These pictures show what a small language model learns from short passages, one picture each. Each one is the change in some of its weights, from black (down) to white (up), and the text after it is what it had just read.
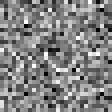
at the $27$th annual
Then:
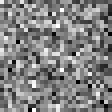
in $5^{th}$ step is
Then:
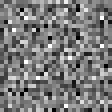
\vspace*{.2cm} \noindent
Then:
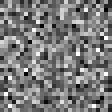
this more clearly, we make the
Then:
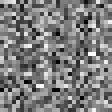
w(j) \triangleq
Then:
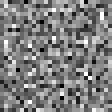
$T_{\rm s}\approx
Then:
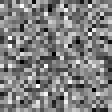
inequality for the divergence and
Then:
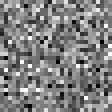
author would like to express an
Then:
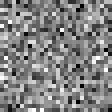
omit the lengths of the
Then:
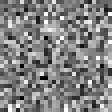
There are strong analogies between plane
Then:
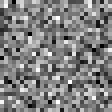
map the surface properties such as stability,
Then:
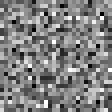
solution to the Schroedinger equation
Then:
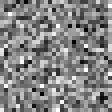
summation is over all $N$ data
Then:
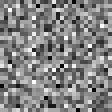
periodic setting (and on
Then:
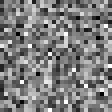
demeure exact, les conditions de
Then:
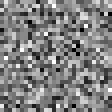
character of Hawking radiation in
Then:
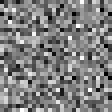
those cone manifolds. Cone
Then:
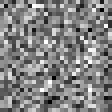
entities in descending order
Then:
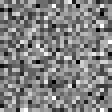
Theorem \ref{thtop1}.
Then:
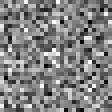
Integrated Quantum Science
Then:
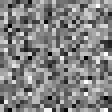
property of the quasiparticle
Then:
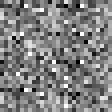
main results.} \; \\ {\it Proof of
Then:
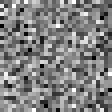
and $\overline{\nu}^{}_\beta$
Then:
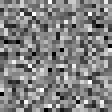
is compensated partly from the term
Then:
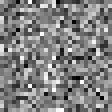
basic hypergeometric series when
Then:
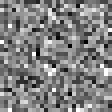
a direct combinatorial description of the
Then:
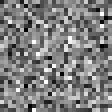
nuclear timestep limiter
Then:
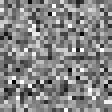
a surface is compact and %all its points
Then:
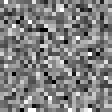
has been one of the focus
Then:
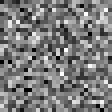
cone is smooth, whose
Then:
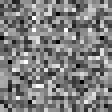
at the pivot multipole
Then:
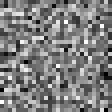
coupled to $\pi N$. Fits
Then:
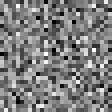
= {draw, ellipse,
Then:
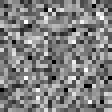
a complex subalgebra $\mathfrak{l}$
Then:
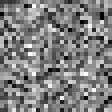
value in the face of quantum corrections.
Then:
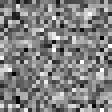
parameter combinations do not produce a
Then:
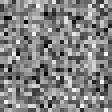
the bordism group $\Omega_4
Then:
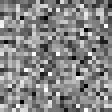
and $s$ is the number of
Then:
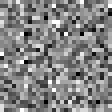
Then we have $m$-dimensional vector
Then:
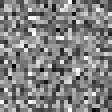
refer to such parameter sets as the
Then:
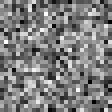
deformation breaks the continuous
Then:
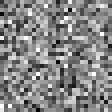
"core" of this result. Let
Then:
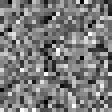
$(\cdot, \cdot)$ is symmetric.
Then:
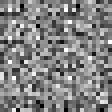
Switch and Router in a
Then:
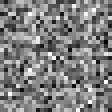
streams out of the boundary and
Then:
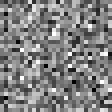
edge attributes, enabling
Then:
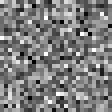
\begin{Definition} (a).
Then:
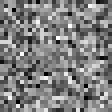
in Sec.~\ref{out}, where we
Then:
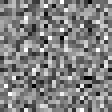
fine-tuning is required for
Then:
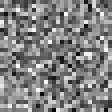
$G'_1$, so each of
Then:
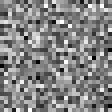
{by increasing $\Delta$}.
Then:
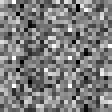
\to \infty} \left(
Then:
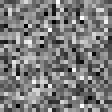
part of the program: open()
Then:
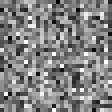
los que empleamos en
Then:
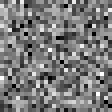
$0.25$. We corrupted
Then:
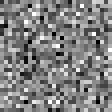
physics. We show that for both the
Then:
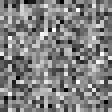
the spin operator at site $x$. This
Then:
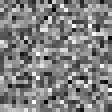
for any $q>1$, and hence
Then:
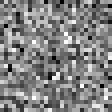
detects user cues
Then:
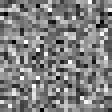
the Sun and a dust particle with
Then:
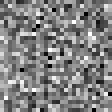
the most part they are motivated by
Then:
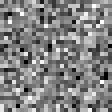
counts of the detector, which
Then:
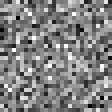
A concept that is often
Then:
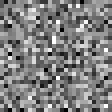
nonlinearity, elucidated by the
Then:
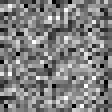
maps to open-closed
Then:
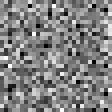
thus, investigating the formation
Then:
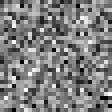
almost surely. We also
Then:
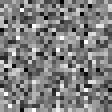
depend on $\bar{x},x'$
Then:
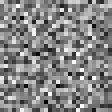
is the most famous one in all
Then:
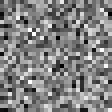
section rates of}{Cross sections
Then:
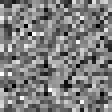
difficulties to study. Here,
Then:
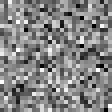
thermal stimulus induces
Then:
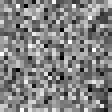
new variable $x_{n+1}$ such
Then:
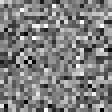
the twentieth century
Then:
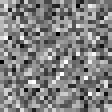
v_a$ which are of depth
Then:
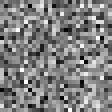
HPC centers. First, we
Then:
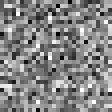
Remark: } Let us specialize to
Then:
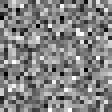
beam correction was applied in the
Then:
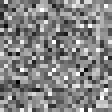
The definition of this circuit element is
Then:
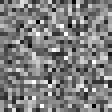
a common dense partonic
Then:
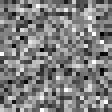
and then related $D$ to the
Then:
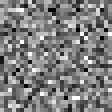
pressure first. We show that even though
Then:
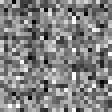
Quantum Field Theory' was
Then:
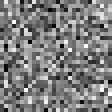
Plasma Simulations:
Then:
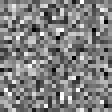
of our routine for tuning spin
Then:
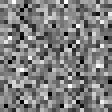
\end{equation} \noindent where
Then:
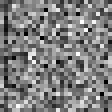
fractional Laplacian.
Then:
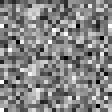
elements used in the approximation. Note that
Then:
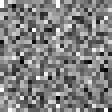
\in \mathcal{F}$, we set
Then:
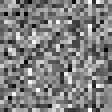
appear in front of the
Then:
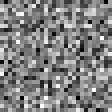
are able to determine the
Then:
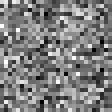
from the NLS$^-$ equation
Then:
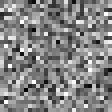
overlying and ambient
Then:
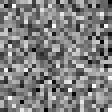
our samples are ceramics or
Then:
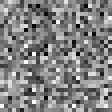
Then, the best estimator is
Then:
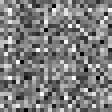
\forall (c,r) \in
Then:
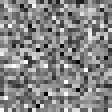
a number field and $d$ be in
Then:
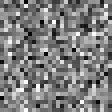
of products. For genuine
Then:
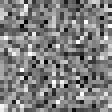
produces showers with $>2$
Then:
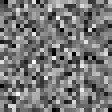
contributes no more than \[
